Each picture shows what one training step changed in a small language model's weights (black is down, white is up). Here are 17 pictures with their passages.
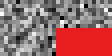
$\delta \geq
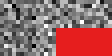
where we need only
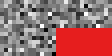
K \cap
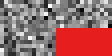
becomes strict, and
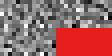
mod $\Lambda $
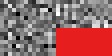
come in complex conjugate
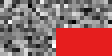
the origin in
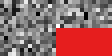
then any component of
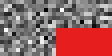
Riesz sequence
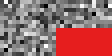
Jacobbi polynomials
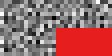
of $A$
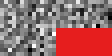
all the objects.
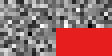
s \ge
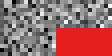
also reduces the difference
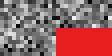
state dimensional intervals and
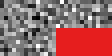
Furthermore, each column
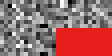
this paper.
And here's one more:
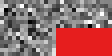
(iv) and
